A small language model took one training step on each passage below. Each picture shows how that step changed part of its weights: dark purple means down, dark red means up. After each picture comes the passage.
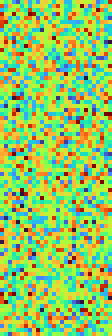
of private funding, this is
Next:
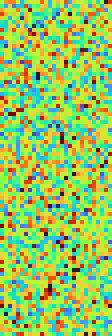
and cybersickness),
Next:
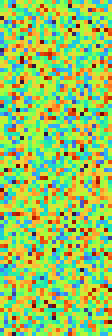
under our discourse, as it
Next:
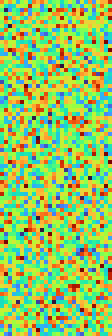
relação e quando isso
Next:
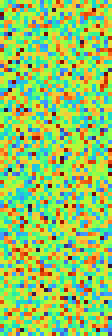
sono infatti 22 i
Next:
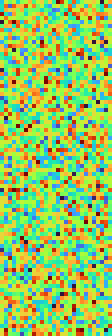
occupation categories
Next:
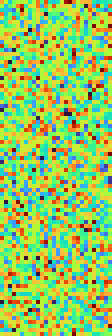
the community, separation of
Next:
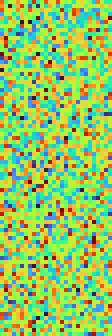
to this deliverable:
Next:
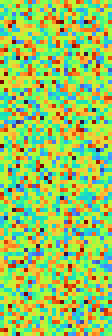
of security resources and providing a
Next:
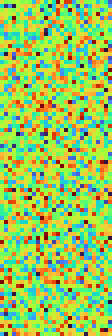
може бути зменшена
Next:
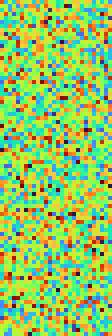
2-4 marta kam)
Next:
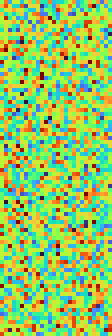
and theoretical work under the
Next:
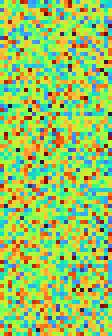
maxsus ta'lim
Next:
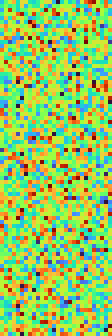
entre os 8 e 17 anos de
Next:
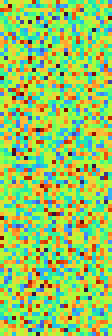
interface or controller during data
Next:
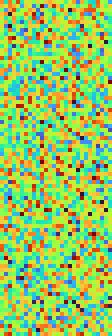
HbA1c in
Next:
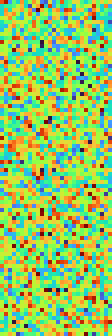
readiness and skill
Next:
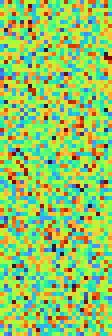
constants at different ionic
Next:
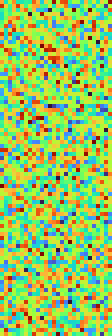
en ce sens, en avant
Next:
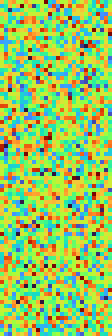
tiklanish bir asrdan
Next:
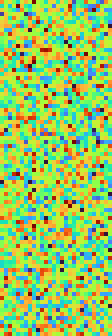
кабин предъявляют
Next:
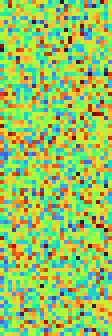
¹ *Volgograd
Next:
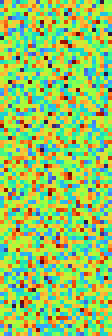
CO = Confidential,
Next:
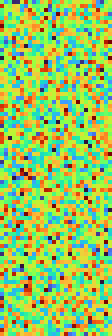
of natural environments, and as
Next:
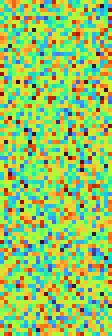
ernstig afbreuk
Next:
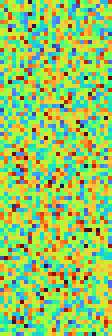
surface buffering capacity of the
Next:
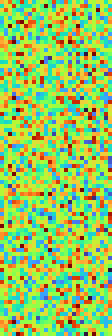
por atingir todo o
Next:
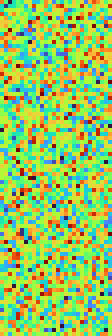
à Korhogo, à
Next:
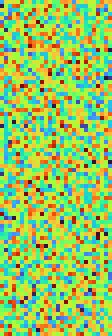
modal se deben a sus
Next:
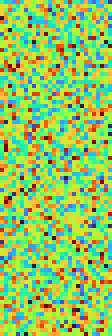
your institution if you can use
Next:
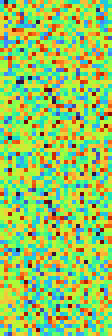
verbal*. Tradução
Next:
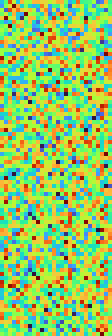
(C=N). Treatment
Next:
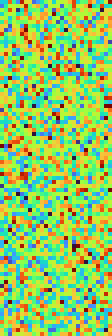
de la letra “w”
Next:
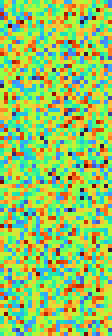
in significantly undermining the
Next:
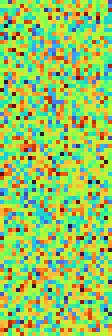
*There is a maximal
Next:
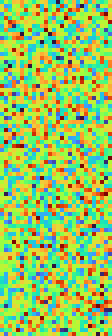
a participação ativa de
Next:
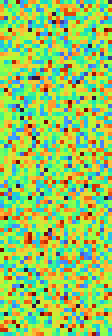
and study ethics significantly
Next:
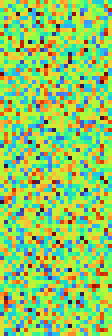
так, французский
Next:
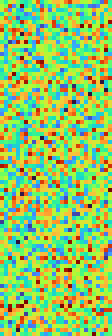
Sciences Alimentaires,
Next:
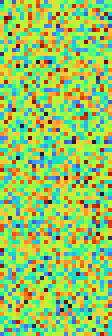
of entry and/or exit
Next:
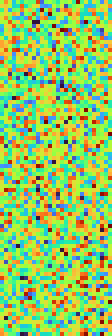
care Banking and finance
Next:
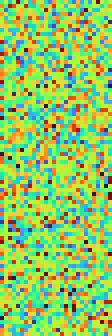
of these relationships (across various
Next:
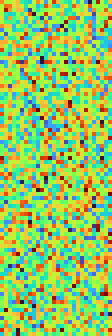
-bundle $\pi :
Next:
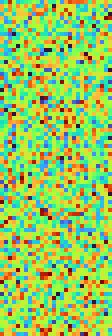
вода перед подачей
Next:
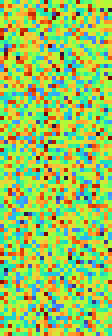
> Drag and drop design
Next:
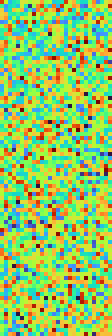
– determining the ability of
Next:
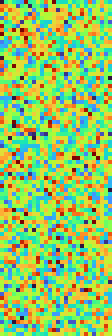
tree is used to address classification
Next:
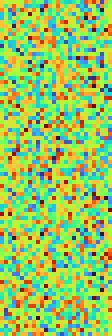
be directly proportional with the
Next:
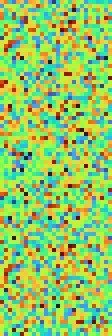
increasing people-to-people
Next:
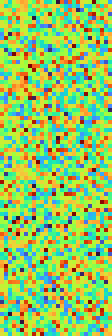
de exploración en las
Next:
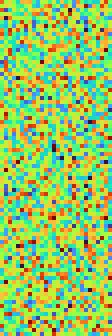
de la política exterior y de
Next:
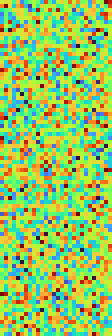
purpose of the discussion presented in
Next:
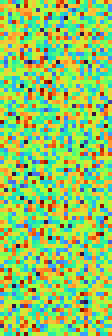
Planning Theory,
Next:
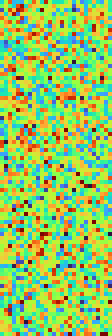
or damage resulting from the
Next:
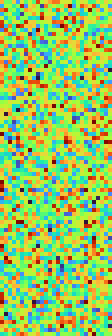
to changes in extent as well as
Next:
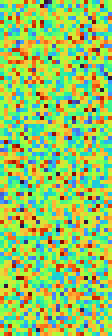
interested audit firm to
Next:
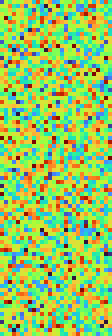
of practical and concrete principles
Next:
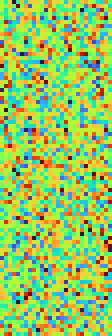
та протизапальних
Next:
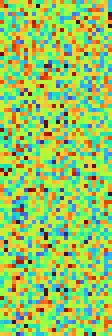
and lower in cost while having
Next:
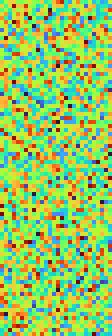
symptoms. The type
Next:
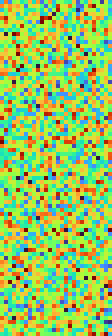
use of analytical procedures in
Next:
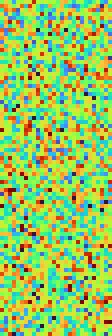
growth stages, but are often
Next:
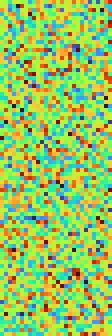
Abstract: This study examines
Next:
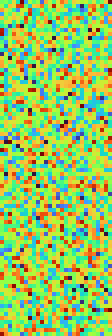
showed a significant growth trend, but
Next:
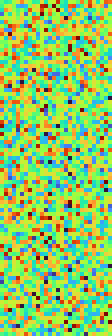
персонального информационного
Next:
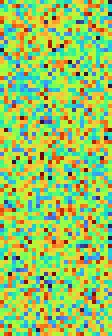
to replace these existing
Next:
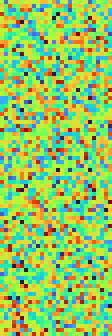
combination of two phases designed
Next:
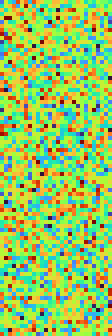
this study aims to carry out
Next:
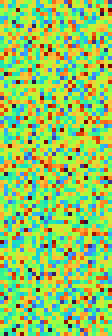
интилиш инсон
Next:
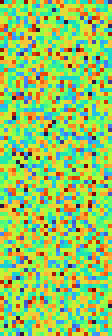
concentrated in 14 districts in
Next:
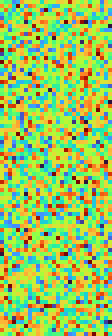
possibility of rapid and
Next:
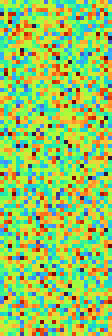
razões que o genitor
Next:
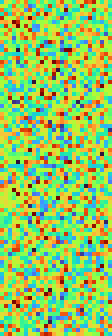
MANAGEMENT The
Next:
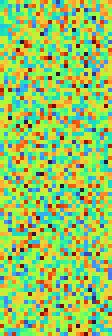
particularidades de cada grupo, tal
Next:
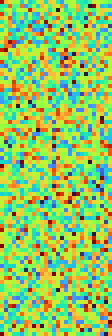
towards Neutrosophy,
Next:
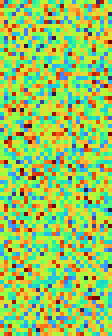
change, global warming,
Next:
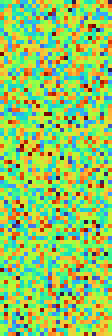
sources; the conceptual space of
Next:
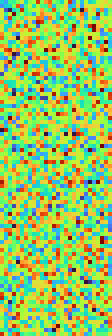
Pará se encontra com
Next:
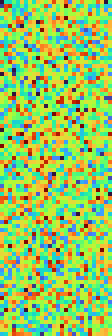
linguistic and cultural features
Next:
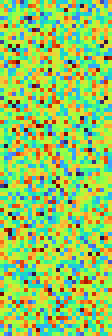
respect du principe de
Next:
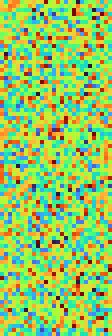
checked by thin layer
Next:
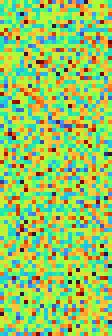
process, silicon,
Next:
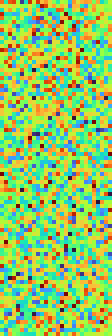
structure (Siebielec et
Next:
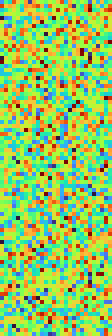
Republic JITKA
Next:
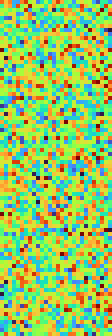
proposition that may serve as a
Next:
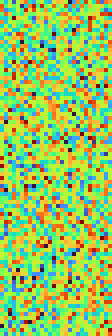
esta opción, a excepción
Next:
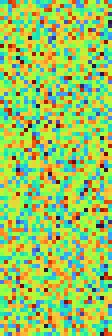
SHOULD be provided in
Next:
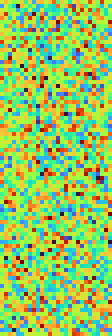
the key to fluency in
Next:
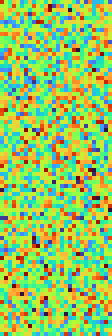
group. Group II:
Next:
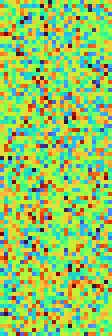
і традиційних
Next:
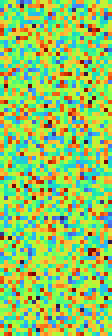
afecta de igual
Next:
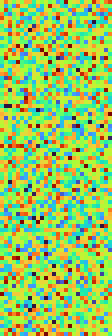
Богородиці на
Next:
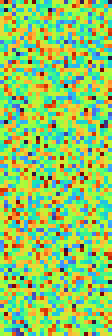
is more significant for the latter
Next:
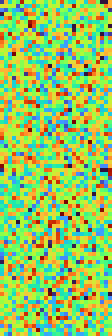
neural networks etc. are
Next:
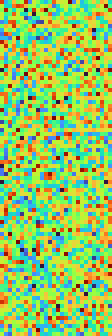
terapia intensiva
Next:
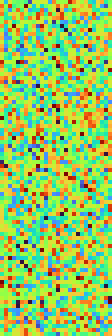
konkretne zakone
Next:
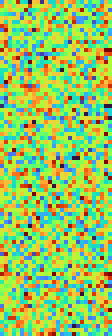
it requires that they design the
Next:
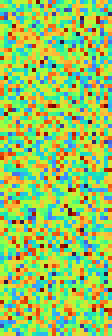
as políticas de enfrentamento
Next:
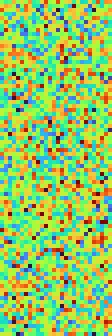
lineages of type a
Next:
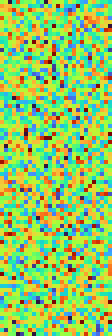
project looked very interesting,
